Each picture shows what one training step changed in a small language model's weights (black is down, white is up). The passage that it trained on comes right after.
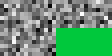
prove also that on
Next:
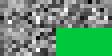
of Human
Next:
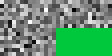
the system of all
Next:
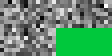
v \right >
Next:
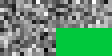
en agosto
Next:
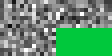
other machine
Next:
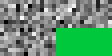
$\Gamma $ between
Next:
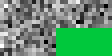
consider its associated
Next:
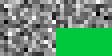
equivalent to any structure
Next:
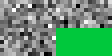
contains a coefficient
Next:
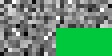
is the following $$
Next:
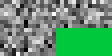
a point $p
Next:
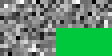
the minimum of
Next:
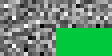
present by M.
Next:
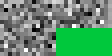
We also need the
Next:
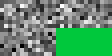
the literature
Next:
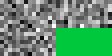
in several
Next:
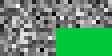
superando estas
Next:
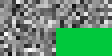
theoretical and
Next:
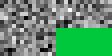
de trabalho e
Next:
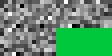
Sh. Ona
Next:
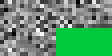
сенс у
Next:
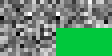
1 Issue
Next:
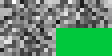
A \oplus
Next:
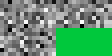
\item Note
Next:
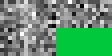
olgan holda
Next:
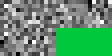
study the random field
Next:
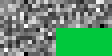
and response
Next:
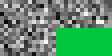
appropriate for
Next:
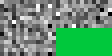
kerak bu
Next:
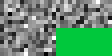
constant on an open
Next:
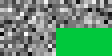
right ideal of
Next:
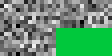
and the number
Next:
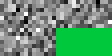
$\Gamma$ on
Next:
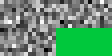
of different cones
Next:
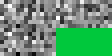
on the following
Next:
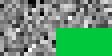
to foot
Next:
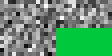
a unique small
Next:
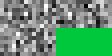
shall say that
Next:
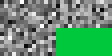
of kinetic
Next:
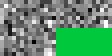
respectively. Then if
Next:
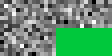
use the principle
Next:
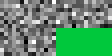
работа с
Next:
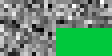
us suppose that
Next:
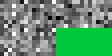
6 голов
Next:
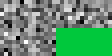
them on vertices of
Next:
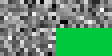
there hold
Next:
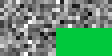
by a factor of
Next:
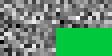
the one of the
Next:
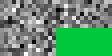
que contribuía con
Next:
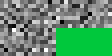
By compactness of
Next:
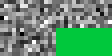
the terminology
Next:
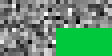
directed vertex form
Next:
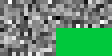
de stocks
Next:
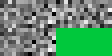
a ese
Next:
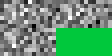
to maintain the
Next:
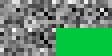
сложности и
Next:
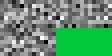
edges. If
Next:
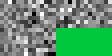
que no sean
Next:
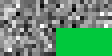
$M$ and
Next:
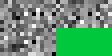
Relación con
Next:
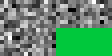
drawback of
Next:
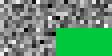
of invariant curves
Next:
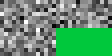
integer order symbol
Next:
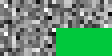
use these results to
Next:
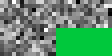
with polar vector
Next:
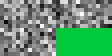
such classes, which
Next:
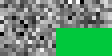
\pf\ with
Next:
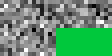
the degenerate
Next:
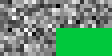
last integral is
